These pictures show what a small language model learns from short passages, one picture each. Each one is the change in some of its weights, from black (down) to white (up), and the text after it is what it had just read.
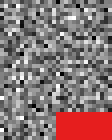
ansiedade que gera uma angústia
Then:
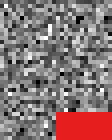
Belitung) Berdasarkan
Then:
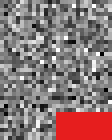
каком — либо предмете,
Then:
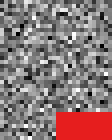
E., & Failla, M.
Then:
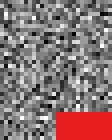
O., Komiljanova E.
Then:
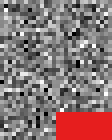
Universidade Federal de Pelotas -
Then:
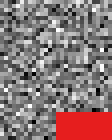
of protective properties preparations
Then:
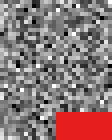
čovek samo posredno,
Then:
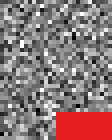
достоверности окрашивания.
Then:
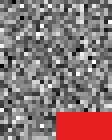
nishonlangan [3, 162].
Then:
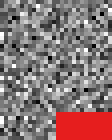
nombre de personnes âgées qui ne
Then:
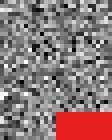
rigoureuse et une évaluation
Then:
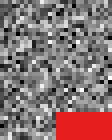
олинган ҳуқуқ ва
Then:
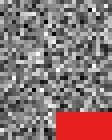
Из уравнения (15)
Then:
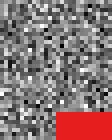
Mahmud Koshg‘ariyning
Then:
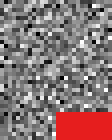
em escritos arqueológicos encontrados na
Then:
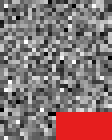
четга чиқиш ҳуқуқи
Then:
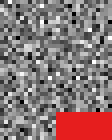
și sustenabile, reprezintă
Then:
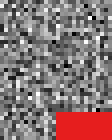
meine? Aber da bin ich
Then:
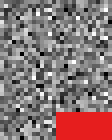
on the 25 documents identified,
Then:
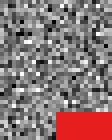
Qarori. 3. O'zbekiston
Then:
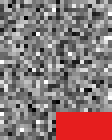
Zulia. Existen varias
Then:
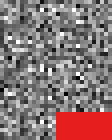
qayta tiklash va qayta
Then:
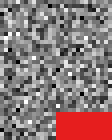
escuela de preceptoras de
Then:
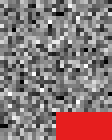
Рост населения 8 9,2
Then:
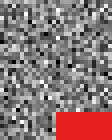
à l'écran (*C1*
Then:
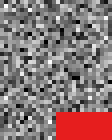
jarayoniga yangi axborot texnologiyalari
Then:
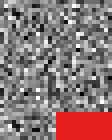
minuto para hablar sobre algo, seguido
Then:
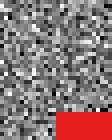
ijtimoiy muhit, oila, maktab va
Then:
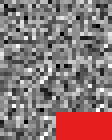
of SC – with aggression.
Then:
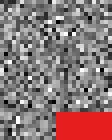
llanos más fértiles quedan
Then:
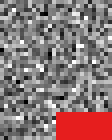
превращения, которые возможны
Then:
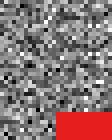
die Kunst darin besteht,
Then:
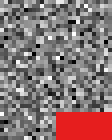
out to determine the possibility of its
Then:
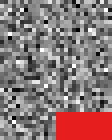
que soient les vêtements
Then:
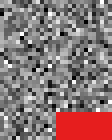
ma'lumotlari milliy bazasi:
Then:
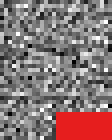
Technologies and the development of common
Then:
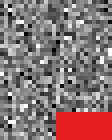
qilish masalasi qo'yilyapti.
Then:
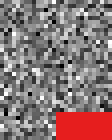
(Ташкент) Набиева
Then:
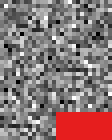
максимальной подачи по
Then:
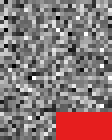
studies of heterogeneous transformations
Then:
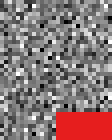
estudantes. Dos calendários
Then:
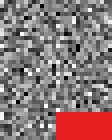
quadros com listas, garantindo
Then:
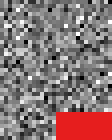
ma'lumotlar asosida hisobot davri
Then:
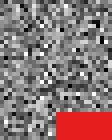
va segmentlarini tartiblashtiradi,
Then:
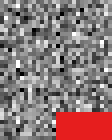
Iniciativa que proporciona una
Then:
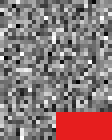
discuție funcțiile contextuale
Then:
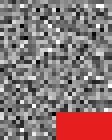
approfondimento. Il nome
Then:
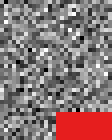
Retrieved from ΤΟ
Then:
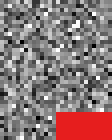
lo que genera la apertura a programas
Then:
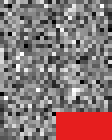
também entendam como elas podem ser
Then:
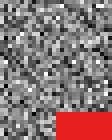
ще не вирівняні.
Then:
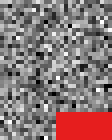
ocorriam nos territórios
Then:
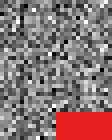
ko'rsatadiki, ijtimoiy yordam
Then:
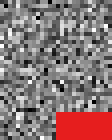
tizimi nafaqat shaffof
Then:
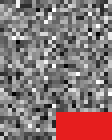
la Organización Mundial de la
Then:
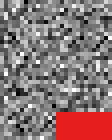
(pishish va qarish gormoni)
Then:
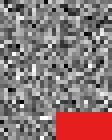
to Use Courier Service.
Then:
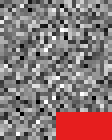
Айрим япониялик ва
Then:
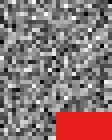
“Xorazm maqomlari”,
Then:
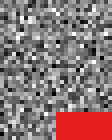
и человека. Ключевые слова:
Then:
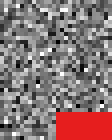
Head of the DCECGPO
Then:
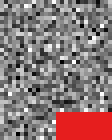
до сих пор являются определяющими в
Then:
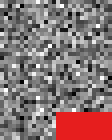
Заводи Ford застосували
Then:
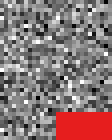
вони не завжди носять
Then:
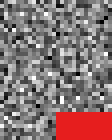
akademik ta’lim tizimi maqomni
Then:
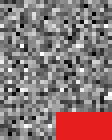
Espírito Santo [...]”
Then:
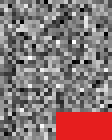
Quarte des Themas in den
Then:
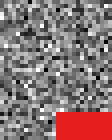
izohlanadi. Shundan so'ng
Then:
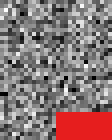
corte a Ferrara nel
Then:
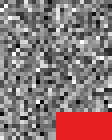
tipologiyasini, madaniyatning
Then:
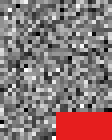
dentro de los mercados exigentes y
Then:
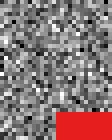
lo contrario, podrá darse otro
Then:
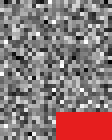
boyib bormoqda. Tabiiy
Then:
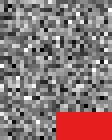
correspondencia: Esteban
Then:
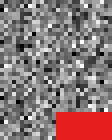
сырткы кийимди
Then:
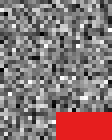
dei trasformatori di misura,
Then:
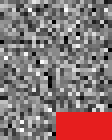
вони почали розробляти та
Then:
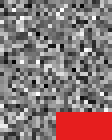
технологий в системе непрерывного
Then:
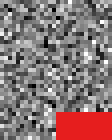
comparative analysis, systematic approach and
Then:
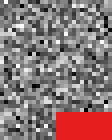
que já é conhecido e praticado
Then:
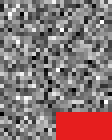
referințelor bibliografice,
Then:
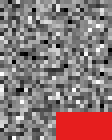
L'entreprise، المجلد
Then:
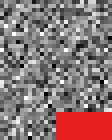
orasida dastlab Qrimda XIX
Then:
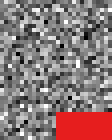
la imagen elocuente de la
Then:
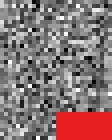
эффективность комплексного лечения
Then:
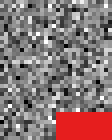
10 B. Handlungs- als
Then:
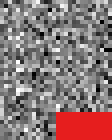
legitimación como actores responsables
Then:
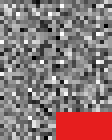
М.Ф. Кащенко
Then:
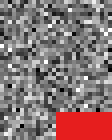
yuridik asoslari, ushbu
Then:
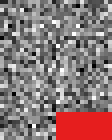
su publicación. En conjunto, ambas
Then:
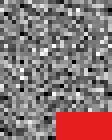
per la decorazione dipinta e i
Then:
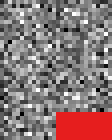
mustahkamlashga yordam
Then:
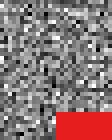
intiluvchanlik fazilatlarini tez
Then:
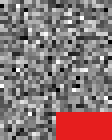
do possível, ao alinhar esforços
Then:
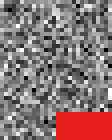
filament fabrication" OR
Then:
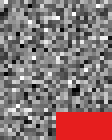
etedi. Sol sebepli
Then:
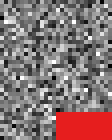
not unrelated to the category of
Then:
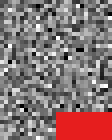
masal" san'ati deyiladi.
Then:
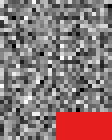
aralashuvi xafagarchilik va
